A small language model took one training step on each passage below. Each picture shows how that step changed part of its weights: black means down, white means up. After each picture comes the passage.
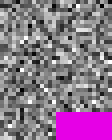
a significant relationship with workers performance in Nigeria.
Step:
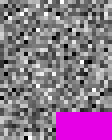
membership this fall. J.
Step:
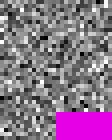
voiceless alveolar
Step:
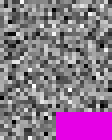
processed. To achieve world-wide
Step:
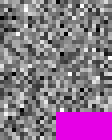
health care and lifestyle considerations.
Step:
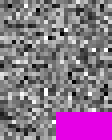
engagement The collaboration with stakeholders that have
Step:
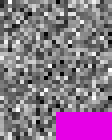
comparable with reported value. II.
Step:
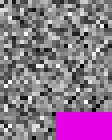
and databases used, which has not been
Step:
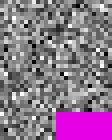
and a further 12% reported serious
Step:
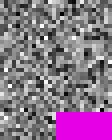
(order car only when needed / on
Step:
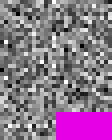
only in case of danger to life, and
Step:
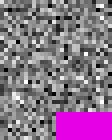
on grant allocation than normative variables
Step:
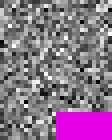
Firstly, modern military
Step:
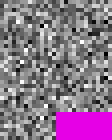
with stakeholders is also effective. This result is
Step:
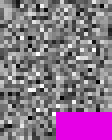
tumor (at the carotid
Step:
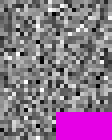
data augmentation—such as
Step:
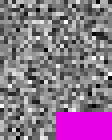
as there is no second harmonic in the
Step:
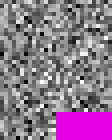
technique was used to select 225 sample
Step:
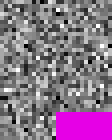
organic carbon (C) analyses
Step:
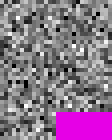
hybrid approach (classification on
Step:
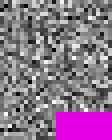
of external sources (electrical
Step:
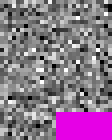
2). As well as the variety of tools developed
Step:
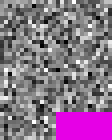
the jewellery worn by the
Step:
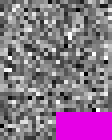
in the entire selection process vary across
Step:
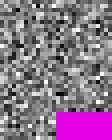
elements of a protein. More
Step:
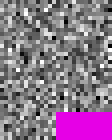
OCV vs. record numbers using
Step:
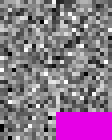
7. Deployment diagram of
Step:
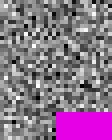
writing this word are still the
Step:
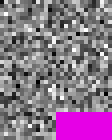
to have copies of these recorded
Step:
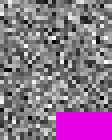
foundation for the effective conveyance of information
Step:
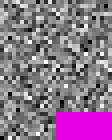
seed leachates, followed by
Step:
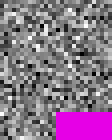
with both of this area, personal life and
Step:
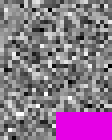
in the design as criteria, and that the
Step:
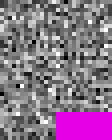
learning paths. Where teachers
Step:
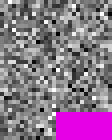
coil and displacement of the
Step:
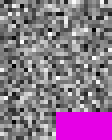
buildings' energy performance. Using
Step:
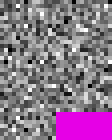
the Likert scale of 1-5
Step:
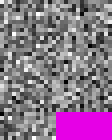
(article) and language
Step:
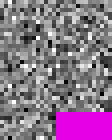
of the most common complaints of patients
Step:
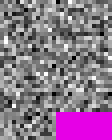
Nanosciences, American
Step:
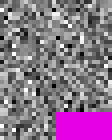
should not exceed the width of the
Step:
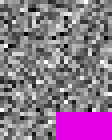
the constant use of elementary
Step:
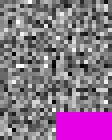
to social sciences than to physics. The
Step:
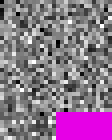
noise is around 24 K (see
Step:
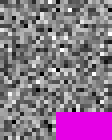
A Close Look at God of
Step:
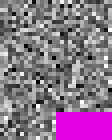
best to avoid it. They involved
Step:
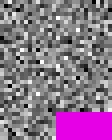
weights [6]. Inflammatory
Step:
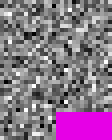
resin [v], and was collected via
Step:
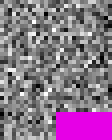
the abnormal events based on real time
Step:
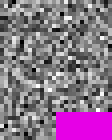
expansion in High Pressure
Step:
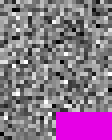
etc.), which selectively act on
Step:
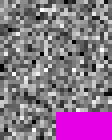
risk. Here, risk is understood as
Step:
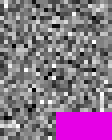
Bible never condemns Rahab
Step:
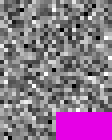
in contrast to consecutive and /
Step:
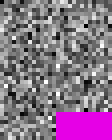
sensor, while deformation was measured with
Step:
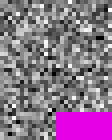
ready for execution. The
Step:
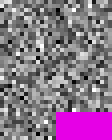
subduction. Slab tearing in
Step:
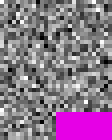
temperature to 180° C. Two other
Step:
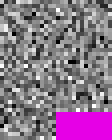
having an increasing influence on the
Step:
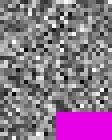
performance”. The sample comprises staff
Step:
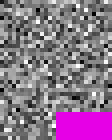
memory entire drafting
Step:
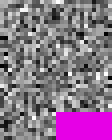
transition from bubble to slug
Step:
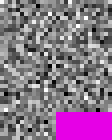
regulation of these genes by DNA
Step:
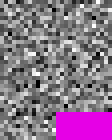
with up to $\sim 10^4$
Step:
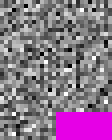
assembly (MEA)
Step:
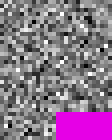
daily social existence, the term care is
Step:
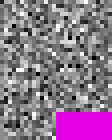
the study provides a comprehensive
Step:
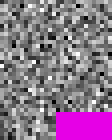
of file communication. Administrative
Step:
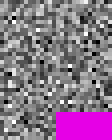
offers predictions with minimal online
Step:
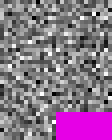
around the Earth, moonrise
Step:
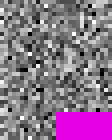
needle sets, the length of
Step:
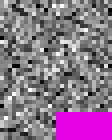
the quantity and quality of feed could
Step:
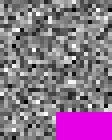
preindustrial levels. Further the research
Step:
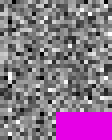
fields of knowledge and, on the other hand,
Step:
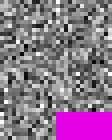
attention due to their perceived lower
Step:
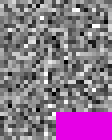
Publication : Faridabad
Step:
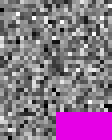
Management Plan (DMP) and
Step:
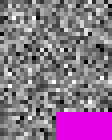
was computed between aphid population and
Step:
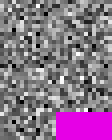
agua, Ciudad del
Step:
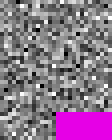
in the forest. The body remained
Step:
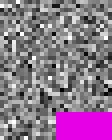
of information, I am more likely to try
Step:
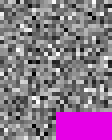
to enhance bioavailability and
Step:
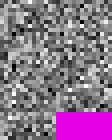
approach is suitable for applications like
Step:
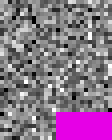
adopted to address the emergence of
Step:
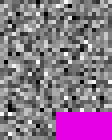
al., 2019). In line with this,
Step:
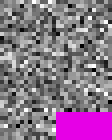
consciousness are inadequate in
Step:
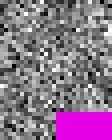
or new teachers confront the
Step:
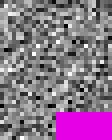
out, and the zone of inhibition
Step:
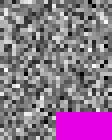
investigated what young people understand about
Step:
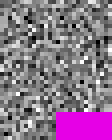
sodium-dependent vitamin
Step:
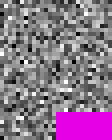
of the weld metal ZrO₂
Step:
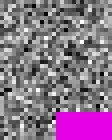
Dataset The dataset that we used for
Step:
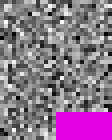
The importance in constructing the model lies
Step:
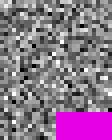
ensure the correctness and reliability
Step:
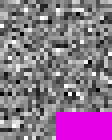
and many sinusoidal functions
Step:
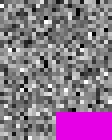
graduate student’s ICT
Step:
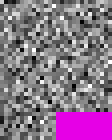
Strategy, and Sustainability 1.
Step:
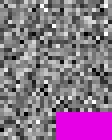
forecasting models (LSTM and
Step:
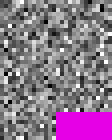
Si h - Planck constant k
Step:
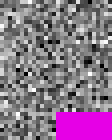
the scope of the definitions. The
